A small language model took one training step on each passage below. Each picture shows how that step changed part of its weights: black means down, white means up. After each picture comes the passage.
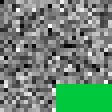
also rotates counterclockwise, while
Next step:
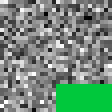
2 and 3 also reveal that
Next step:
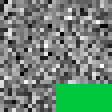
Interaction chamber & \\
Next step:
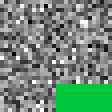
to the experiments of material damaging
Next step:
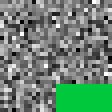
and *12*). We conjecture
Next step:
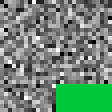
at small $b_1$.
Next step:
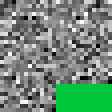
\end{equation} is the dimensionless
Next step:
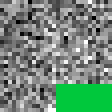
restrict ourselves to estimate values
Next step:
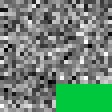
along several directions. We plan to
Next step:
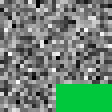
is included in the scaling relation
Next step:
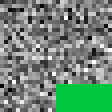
number density for a WMAP-5
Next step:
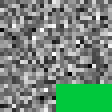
and using \eqref{X0}, we
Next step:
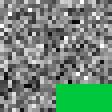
its *nature*, depends on the
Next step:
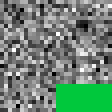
was used to optimize conductivity and
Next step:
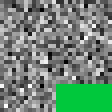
determine the maximal spatial unrolling
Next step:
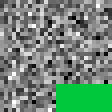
field that has an opposite sign of the
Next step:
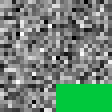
forms, in view of the
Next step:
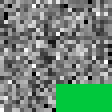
H-fluxes turned on.
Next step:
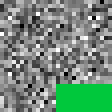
paper is organized as follows. The system
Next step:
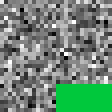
is determined by the problem alone. The
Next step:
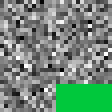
explicitly consider an equidistant set
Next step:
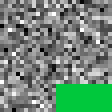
functions obtained through our proposed approach.
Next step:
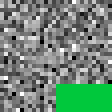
by the time-reversal symmetry operator
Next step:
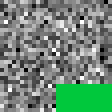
a length of $L_{Rod}
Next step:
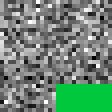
magnitude larger than the surrounding environment.
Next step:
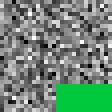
correlation of the detector image with the
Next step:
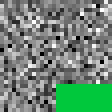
requires sharing a polarization reference between all
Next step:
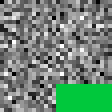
RMF models (NL3*
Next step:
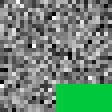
these institutes for the years
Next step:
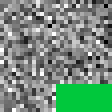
XPS depth profiling using
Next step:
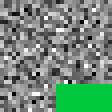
should be much steeper than
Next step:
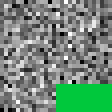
a few well chosen examples. Given the
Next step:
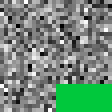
extended Pico to allow computation of the
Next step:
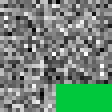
EMT to predict the near-field
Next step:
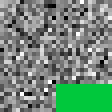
we can communicate the uncertainty in the
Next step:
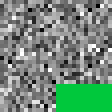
prescribe commonly used forms of
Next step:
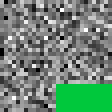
number of observations $N_{obs}$
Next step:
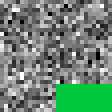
lowest order of the perturbation theory. We
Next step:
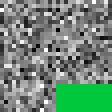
processes at loop level. Measurements
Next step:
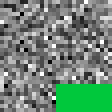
NSB level was measured with a
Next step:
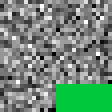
In Fig. \ref{figure5},
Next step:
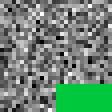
response of non-linear systems to
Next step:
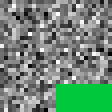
in the asymptotic scaling region, but an
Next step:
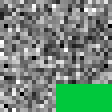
a Lie algebra cocycle
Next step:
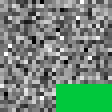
with more details ## 4 Conclusion This
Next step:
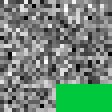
link, and the oriented end
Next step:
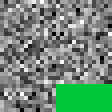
ASIC and System,
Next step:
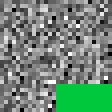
A complete description of polarization requires three
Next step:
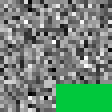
both electronic performance and thermal performance of bulk
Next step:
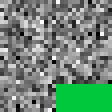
of the tridiagonal matrix
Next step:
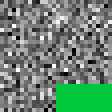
relativistic equation for bound-state
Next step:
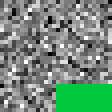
$\langle L \rangle$ is nearly
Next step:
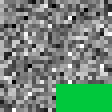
una propia, la
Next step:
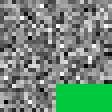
Three previously mentioned
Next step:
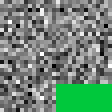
only \newline \textbullet\
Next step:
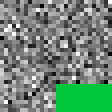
high symmetry points become $\gbar$,
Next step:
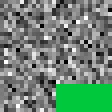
and $\mu$). We note that
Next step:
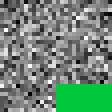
. \eeq In the above, the
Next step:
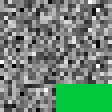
social engineering attacks, network
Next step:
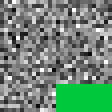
empirical embedding probability (20
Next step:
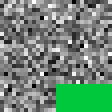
thermodynamics limit each other"
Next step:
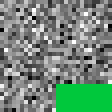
prohibitively high in the large
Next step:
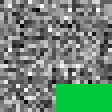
it will also converge towards the
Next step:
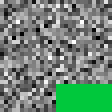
coefficients in relativistic scalar field theory}.
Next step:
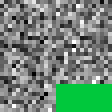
in autocorrelation functions (here
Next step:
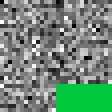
manuscript. One of us
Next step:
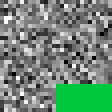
to $T_c$. Here we show
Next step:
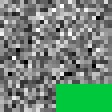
antenna calls for realization of
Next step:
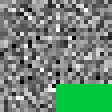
two real-world datasets, we find
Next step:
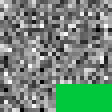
significant spread in any of the
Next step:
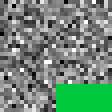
style variation. Here we train on
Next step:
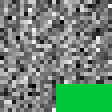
E., Koivunen,
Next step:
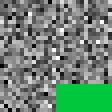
that the video segments to be
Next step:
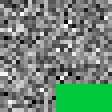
8 ``likely'' and one
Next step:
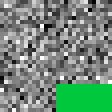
Wong equations. This study is useful to
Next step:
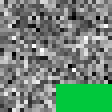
executed without any locational
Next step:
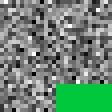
that fit in an S1 cross S2
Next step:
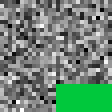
TR procedure % is known to be robust
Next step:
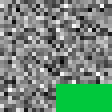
on the detuning of the exciting
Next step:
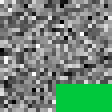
proportional to how much we like the result
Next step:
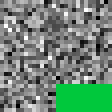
not in correspondence with $S$-matrix
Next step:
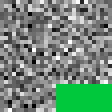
ellipse when projected to
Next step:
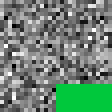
CLFV, and the
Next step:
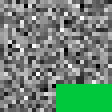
finding a neural network that is
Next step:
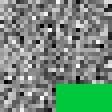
To facilitate electricity
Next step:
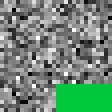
film thickness required to open an
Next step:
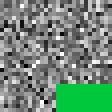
normalized to the change in lattice constant,
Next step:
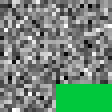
expressed as \begin{align*}
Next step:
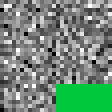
fourth columns), we have
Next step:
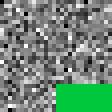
ratios on model-learning
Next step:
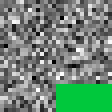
and Kleiber, R. and
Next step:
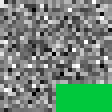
$N = 150$ isotones
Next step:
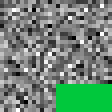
constructed exactly by the same
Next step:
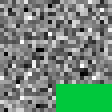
& Std & Acc & Std
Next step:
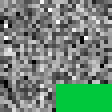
are as follows: $\sin^2
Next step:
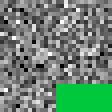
the observed peculiar motions of
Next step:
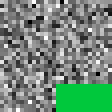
its applicability to arbitrary wave functions containing
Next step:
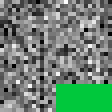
the same time, the energy is no
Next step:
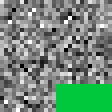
$\chi_{ab}$ obtained by the
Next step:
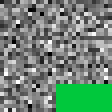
most possible POI for the user to
